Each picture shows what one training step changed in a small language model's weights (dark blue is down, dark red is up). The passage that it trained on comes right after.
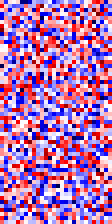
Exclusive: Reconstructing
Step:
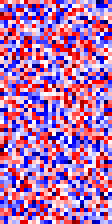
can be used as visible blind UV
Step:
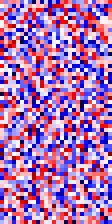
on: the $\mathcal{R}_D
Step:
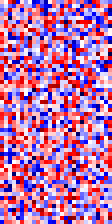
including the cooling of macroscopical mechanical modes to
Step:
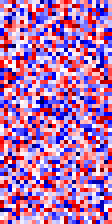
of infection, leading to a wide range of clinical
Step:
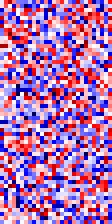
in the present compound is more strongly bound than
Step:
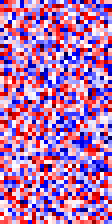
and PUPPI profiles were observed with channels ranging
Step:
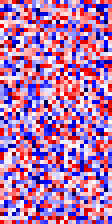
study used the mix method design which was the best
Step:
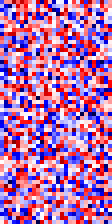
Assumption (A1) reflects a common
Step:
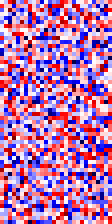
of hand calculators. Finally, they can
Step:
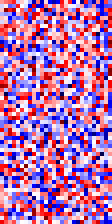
[17] or even using the technique suggested in
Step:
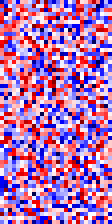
elements \cite{Khol} and the mean
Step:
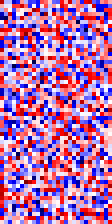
-- Acceleration to reference current} Another
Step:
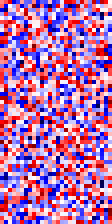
randomly selected from two public universities
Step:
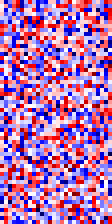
accountability was primarily shared, with 50% of
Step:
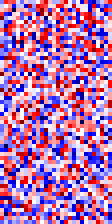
3 (2 water molecules) and very light green
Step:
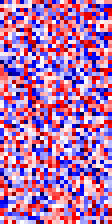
learning research fields. Recently, researchers in the
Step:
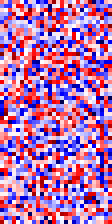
studies have reported the superiority of simulations with multiple
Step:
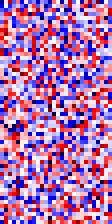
depending on time, space, events, and the
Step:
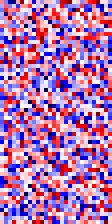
Silveira et al (2016)
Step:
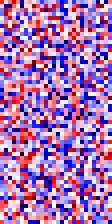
$T_W=7$ has average degree
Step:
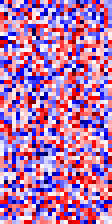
each other $M$ times. Again the
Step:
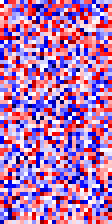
term. The source terms of the Poisson-like
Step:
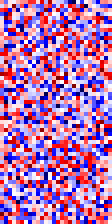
is that the critical universality class may be
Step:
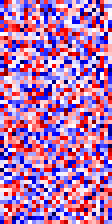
models, in most cases. This suggests less effective
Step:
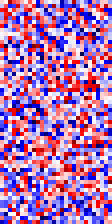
that cannot be grazed by sheep. After
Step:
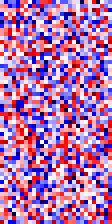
considered a relational other, a stand-in
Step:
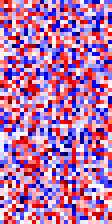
is $p_x=1$. Wang and
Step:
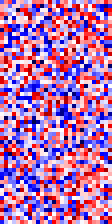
classical mass density $\rho(r)$ in
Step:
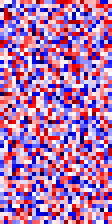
the objective functions, c_j and
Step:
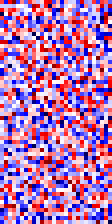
renormalizable parts of the four-point function
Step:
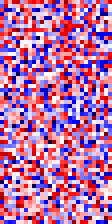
ESP methodologies presents a promising approach to
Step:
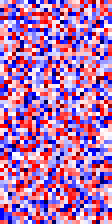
several *A. muricata*
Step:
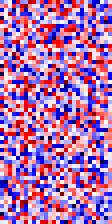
Germany. \inst{3}Department of
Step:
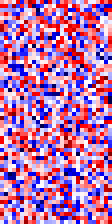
purpose of achieving definite outcomes which improves the
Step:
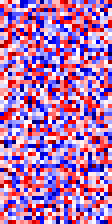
on A generated by the family of FF projection
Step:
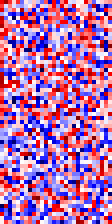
used as input to small FFNN with an
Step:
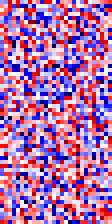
The regular application of the algorithm is strongly recommended for
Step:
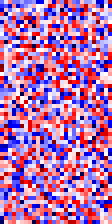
However, only the ideal multi-path propagation environment
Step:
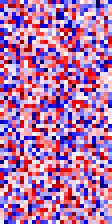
what do we tell our kids
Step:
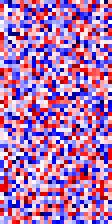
as the resulting response. RESEARCH
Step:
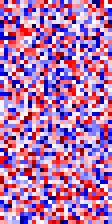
Unruh-De Witt detector and
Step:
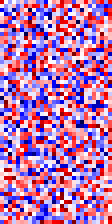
FT $<$ 1000 and blue (the least
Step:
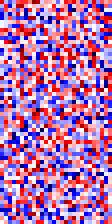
Libpspio module. ...
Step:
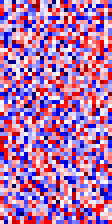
that the $U$-dropouts have
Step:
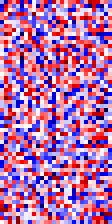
department, Dow International medical college
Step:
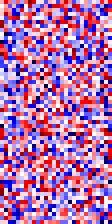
complementary test to detect general diseases and
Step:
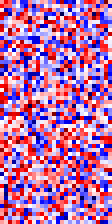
describe a human person (let alone an economy).
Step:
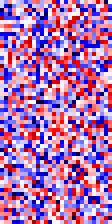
In this section, the QFI flow and
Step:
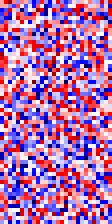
damping possible, substantially reduces the renormalization of
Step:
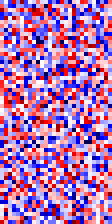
latter was measured directly in cuprates as
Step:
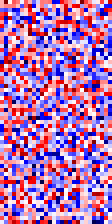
integrated report (40 pages) containing the Quality
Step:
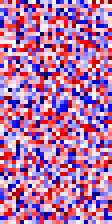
resting state. Spectral analysis was performed using
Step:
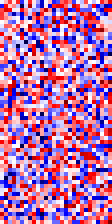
growth in forms of this architecture from the period of
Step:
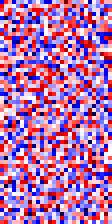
attention for study. Numerous review papers
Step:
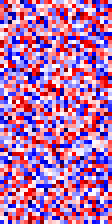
optimizing CG models is Square
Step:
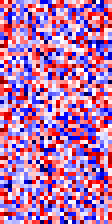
of around 2000m from the terrestrial
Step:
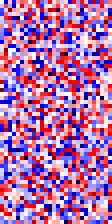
divorce, then if it becomes firm
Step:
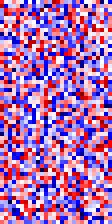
AccurateML's salient feature in
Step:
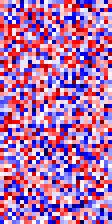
with the grain or wool industry. In
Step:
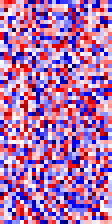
coefficients a and b in $|u\rangle$,
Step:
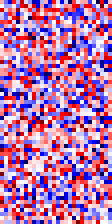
Frantoio; Moraiolo;
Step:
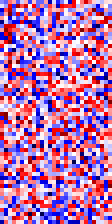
producing enhanced S. Among considered doping
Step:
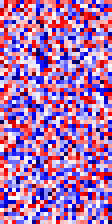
environments through physical interaction. However, due to the
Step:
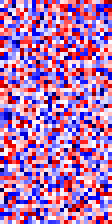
present a moderate cavity component, but combine
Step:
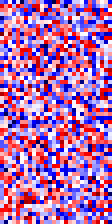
Estimation for Network Paths",
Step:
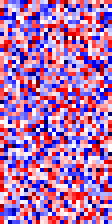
dangling ends, modelled as
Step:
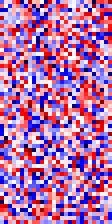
level steps are given the weight $a -
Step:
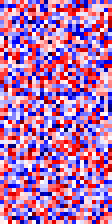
end up with the cosmological constant. The idea behind
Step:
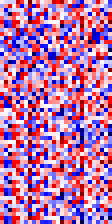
NA No No No No No No No No
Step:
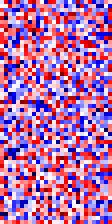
generation method for an explainable model based on the
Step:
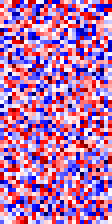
experiment duration, as we had to consider elements of
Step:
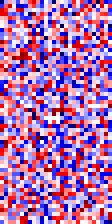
▲ **With the impact of climate change
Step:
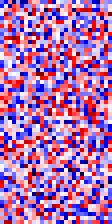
life, but the person who directs and
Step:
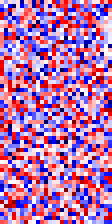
the density of states as a function of atomic energy
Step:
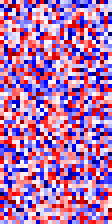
respectively, these mice had shown no
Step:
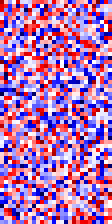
value for the formation of Co(AB)B
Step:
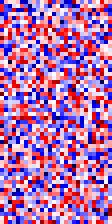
In addition to these advantages, we should note that
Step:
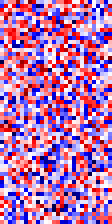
organization; 2) According to Keenoy
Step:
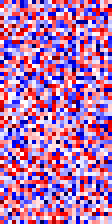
start with a supersymmetric theory in Lorentzian
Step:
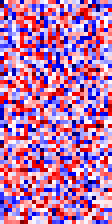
HPLC method are: sample preparation (%
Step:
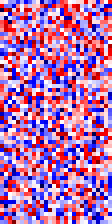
with the SS}, and (ii)
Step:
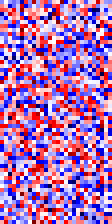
The Āpastamba
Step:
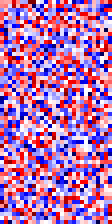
possibility of a single system exhibiting multiple MEs
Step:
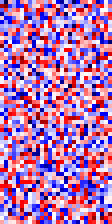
MNA hardener Fig. 13 Tensile
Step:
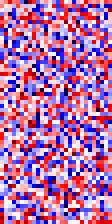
introduced a new aggregator system to combine all
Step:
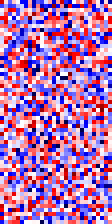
on the non-Hermitian Green's function
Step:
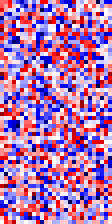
schedule used in the monotonic
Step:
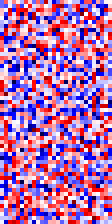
(2017). Influences of text difficulty
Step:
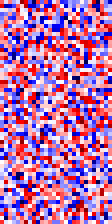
μl . Reaction mixes were transferred
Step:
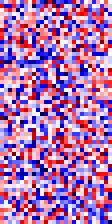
square value of the resulting OAM spectrum
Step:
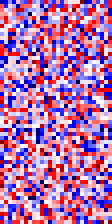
to the risk of epilepsy as relative
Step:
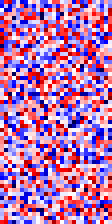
For example, the very precise asymmetry measurements
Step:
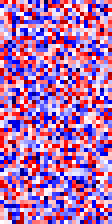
is applied. - Total size per record:
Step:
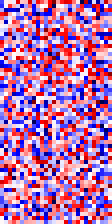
## Acknowledgment This research was funded
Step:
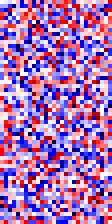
the formation of the FMI. The results
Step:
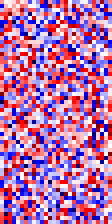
others are relatively comparable. For instance, in a
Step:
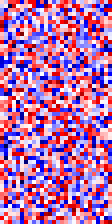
need to understand that the result of an indicator is
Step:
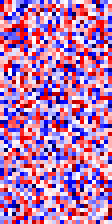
k$ for large $\hat k$. For
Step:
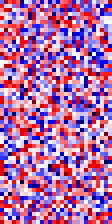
and developed with additional information about EOM characteristics.
